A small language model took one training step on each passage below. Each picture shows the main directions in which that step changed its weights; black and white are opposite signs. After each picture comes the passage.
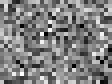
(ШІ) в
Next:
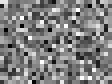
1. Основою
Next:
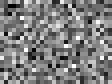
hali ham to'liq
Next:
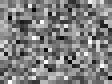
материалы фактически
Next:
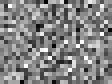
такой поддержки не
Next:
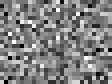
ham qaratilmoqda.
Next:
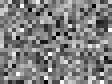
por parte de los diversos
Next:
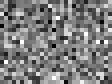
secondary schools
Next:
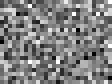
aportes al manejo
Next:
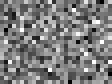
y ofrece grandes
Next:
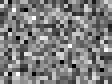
pendidik harus
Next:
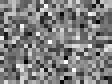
Lo importante es que
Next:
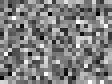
de estudantes. Com
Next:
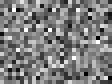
young people at the
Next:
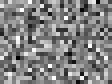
Bilekтей qos
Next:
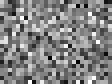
Universidade Federal de
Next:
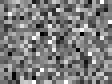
на эти изменения,
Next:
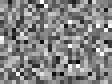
Jugendlichen mit
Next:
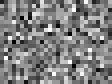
України «Про
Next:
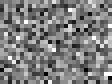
sırasında ortaya
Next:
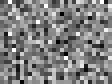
nuevo conocimiento
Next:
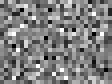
муҳит сифатининг
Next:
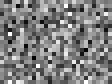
ter uma visão a partir de
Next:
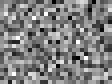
aplicaciones y redes
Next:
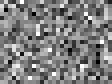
dos dados cadastrais?
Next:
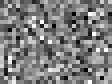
xil emas edi.
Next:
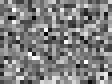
biologik faollikka
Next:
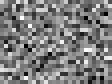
– a propriedade
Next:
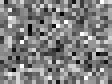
/ Preengorde
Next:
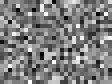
en las clases, como en
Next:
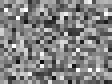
DOSTOP POD
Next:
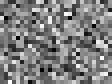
atenção pela presença
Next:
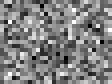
asarlari bor edi.
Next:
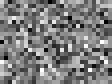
grob, Glimmer
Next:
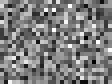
jadallashtirish va shu
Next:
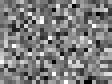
indique el grado de
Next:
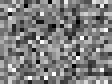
en meer de allure
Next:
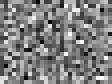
зокрема: рівня
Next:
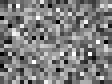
V., Uzbekskiy
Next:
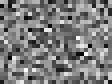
системної корекційної
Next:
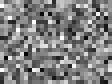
verortet ich die
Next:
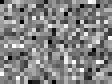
себя ряд
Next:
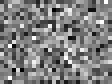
приоритеты в
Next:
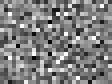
ремеслом на
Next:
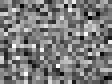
Unknown Event
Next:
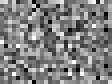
орқали ернинг
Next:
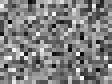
tertanam ke dalam
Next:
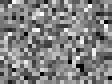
бениҳоя кенг
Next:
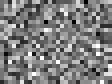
diterima dan H_1
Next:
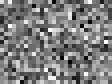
o'rni alohida
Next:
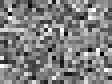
g‘oyalar tizimi
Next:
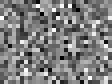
esses ambientes de
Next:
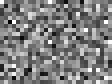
stammen is tot nu
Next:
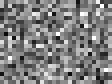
A l'Est, par la
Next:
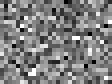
та підвищенню
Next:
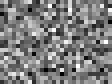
Nicaragua no
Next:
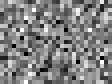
für den Apéro
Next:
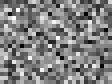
a la luz. Se
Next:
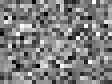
за зърно,
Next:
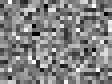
qobiliyatlarini ish
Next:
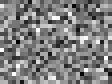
propios impulsos
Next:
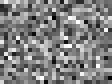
dunyoqarashi va
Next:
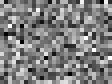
ao estilo herdado
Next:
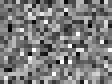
constată și îl
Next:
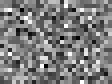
kundagi, ayni
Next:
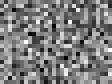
hayotning vizual
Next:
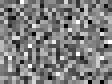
de Londres, Reino
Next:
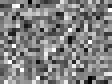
precisa de los
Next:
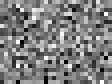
foydalanish va
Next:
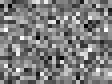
может снижаться
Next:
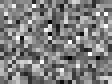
ресурс]. –
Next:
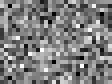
bilan tanishtiradi va
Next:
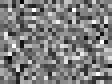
gelmesini ve kabul
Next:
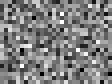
обоснованного решения
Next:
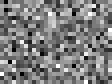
Stensballe J,
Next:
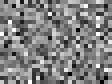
Ahojiz, ctra.
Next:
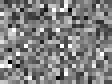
Zamonaviy ta'limga
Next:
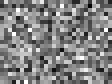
hij, liet hij
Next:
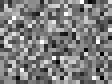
la plus significative
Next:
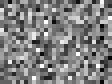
de teléfono
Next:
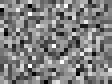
tashkil etilishi va
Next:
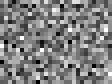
турмуш тарзини
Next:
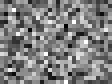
basic health
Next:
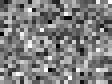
God and the perspective of
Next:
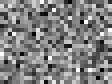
ha permitido que los
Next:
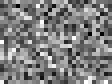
han puesto de
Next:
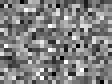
dan lebih efektif
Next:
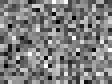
o'rtasida yaqin
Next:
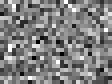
lebih baik.
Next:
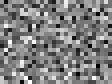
ofruar paga
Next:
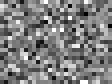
in West-Berlin
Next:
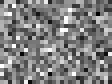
coefficient, the
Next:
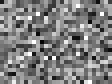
ces spécialités
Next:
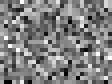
in constructing the
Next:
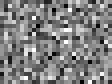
углеводов и
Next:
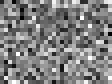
lucens* Lepr.
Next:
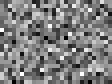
реалізації III
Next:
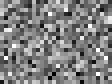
“Tarjima jarayonining
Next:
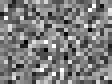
уни юритишда
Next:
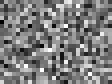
yang memiliki tingkat
